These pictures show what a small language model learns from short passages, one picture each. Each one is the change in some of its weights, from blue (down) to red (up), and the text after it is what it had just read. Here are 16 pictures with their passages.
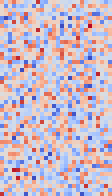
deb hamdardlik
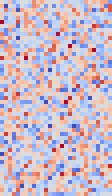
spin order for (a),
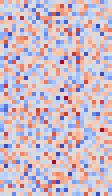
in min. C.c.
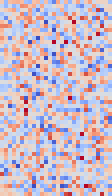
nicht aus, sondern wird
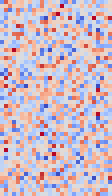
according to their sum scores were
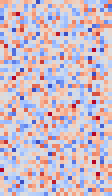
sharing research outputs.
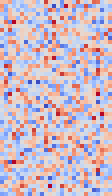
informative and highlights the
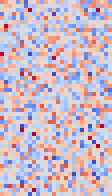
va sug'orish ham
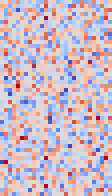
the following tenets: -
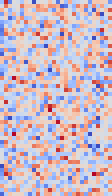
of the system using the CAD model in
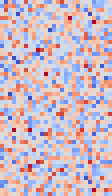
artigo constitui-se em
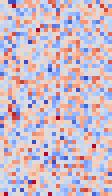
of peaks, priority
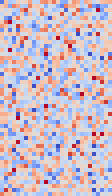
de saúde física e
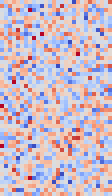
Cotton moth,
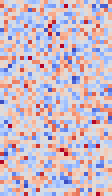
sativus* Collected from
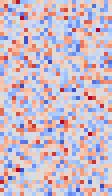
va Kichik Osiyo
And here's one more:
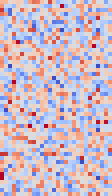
adabiyotlar: -
